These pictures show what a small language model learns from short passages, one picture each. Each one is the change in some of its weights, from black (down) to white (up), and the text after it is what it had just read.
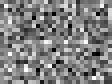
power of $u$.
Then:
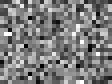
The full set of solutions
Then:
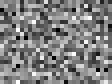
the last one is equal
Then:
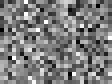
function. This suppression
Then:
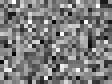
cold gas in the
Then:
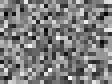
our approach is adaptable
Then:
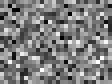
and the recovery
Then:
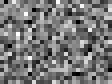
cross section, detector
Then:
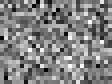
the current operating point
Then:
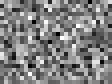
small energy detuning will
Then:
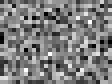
the phase transitions between the
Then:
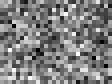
with values in a separable
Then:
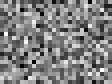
$\pi$-algebra the
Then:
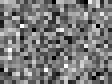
H}$ SEDs,
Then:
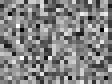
burst sources.
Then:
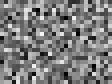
field, analytic correction to
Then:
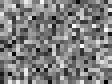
or perform compilation on
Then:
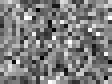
A transient jet with
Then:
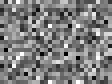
and non-invariant
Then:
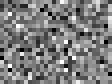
than (1.7), since
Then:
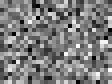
or at vertices of a
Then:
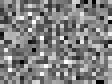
the following way.\\
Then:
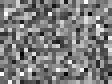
quantify error between
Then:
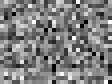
which is not aligned with
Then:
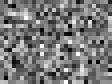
to be very close to
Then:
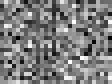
transition, and is highly
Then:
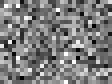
as the air gap
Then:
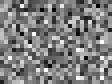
to Second-Order
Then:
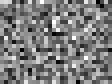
need to specify the
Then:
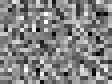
values of $\sigma$.}
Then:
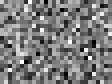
representation, allowing for
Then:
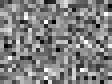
integrating. One
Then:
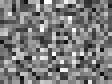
method for different pile-up
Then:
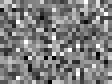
are obtained by lifting the
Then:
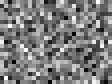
sample was fabricated using
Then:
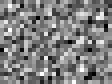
\end{equation} which in
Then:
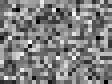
the continuous spectrum are
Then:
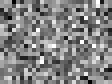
time domain analogue of
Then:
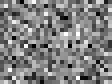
stably correlated with the
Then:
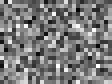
on many unpredictable
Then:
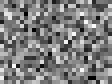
``measured," as
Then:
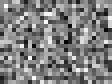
end of the emitted
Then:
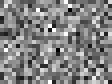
- \int_{t\wedge
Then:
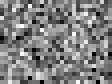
the $D$ matrix and a
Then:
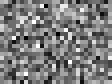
any conclusions about the
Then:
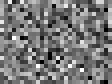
development} The
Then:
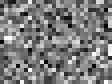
demonstrates ``in an
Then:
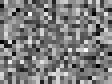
regimes, and
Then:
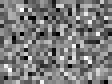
the DY type corrections up
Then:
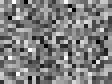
processus dont
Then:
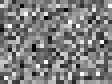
\right) , \ee with
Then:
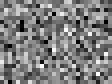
discrete incident
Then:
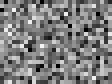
in the $pp\to e
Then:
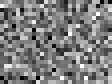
the present paper cannot
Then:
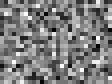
surjective and we have left
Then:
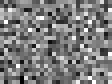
the trajectory using
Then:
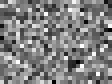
the t-matrix. Above
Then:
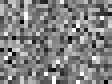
is \begin{align*}
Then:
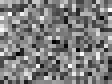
for model training. This
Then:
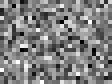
between the BLR size
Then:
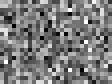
reduced thermal effect
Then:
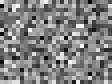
Local spectral parameters
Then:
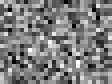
results in preordered
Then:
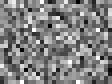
achieves structure and
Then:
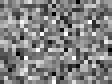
we obtain \begin{align}
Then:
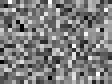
summands involving
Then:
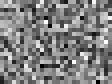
actual embedding of
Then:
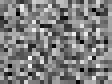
integer maximization problem
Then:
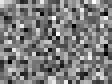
motion with respect to us then
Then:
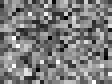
or link, and given such
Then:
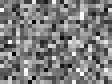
be the rectangle
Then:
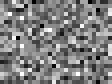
Furthermore, if
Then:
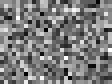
covalent bonds.
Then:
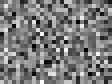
to specific pattern
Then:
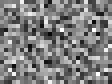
increasing towards
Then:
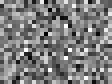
hours) and complexity
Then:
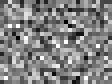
is a necessary condition.
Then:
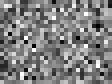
of $\epsilon_2$ and
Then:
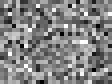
for a given $ m $
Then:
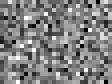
the long-slit
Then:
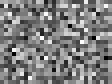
idea is to introduce the
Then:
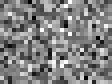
exploiting local properties of
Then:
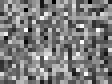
L$ parallel to
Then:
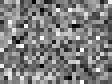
Here if we exchange
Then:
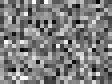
by \cite{rst},
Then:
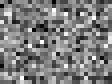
Let ${\cal W}$ and
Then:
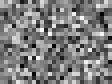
adjoint potential with the point
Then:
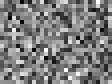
technology based on the
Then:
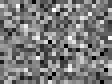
MAVEN data analysis
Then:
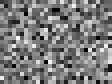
however, we need the following
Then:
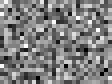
the BSDE formulation
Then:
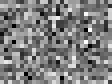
applications the number of
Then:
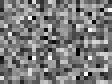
Neural Networks
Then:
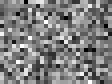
heterogeneous or
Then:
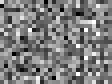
(vii) is a
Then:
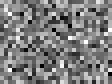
exchange interaction on the
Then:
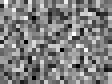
unknown complex parameters,
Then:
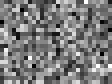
The observation frequency
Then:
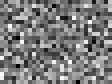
above, the last bound is
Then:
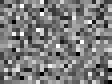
problems we study are done
